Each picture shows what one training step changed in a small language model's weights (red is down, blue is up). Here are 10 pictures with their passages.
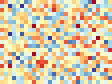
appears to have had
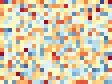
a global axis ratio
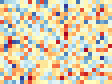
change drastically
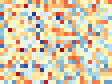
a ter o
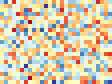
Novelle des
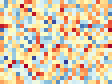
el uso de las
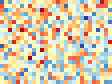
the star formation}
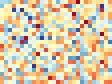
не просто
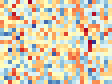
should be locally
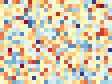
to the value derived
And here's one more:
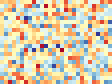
adopt a particular
